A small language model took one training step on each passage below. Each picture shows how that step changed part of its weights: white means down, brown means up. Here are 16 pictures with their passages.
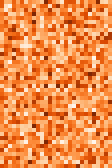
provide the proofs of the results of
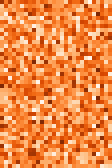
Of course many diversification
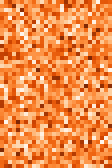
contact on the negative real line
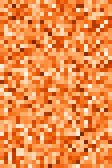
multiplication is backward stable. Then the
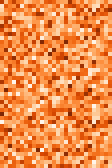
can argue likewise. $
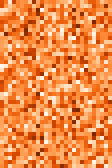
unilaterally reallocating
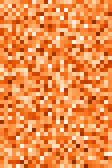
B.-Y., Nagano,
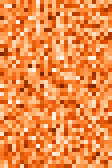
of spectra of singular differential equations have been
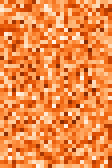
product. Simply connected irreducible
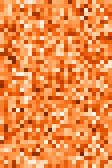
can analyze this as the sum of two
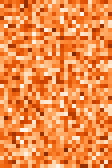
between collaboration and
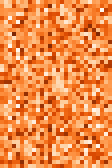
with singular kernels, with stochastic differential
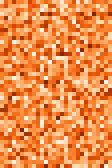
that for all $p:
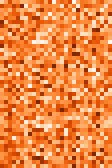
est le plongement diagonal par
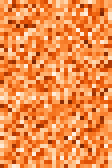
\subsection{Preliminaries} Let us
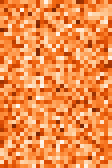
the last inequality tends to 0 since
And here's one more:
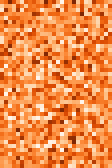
$b$-faces and the
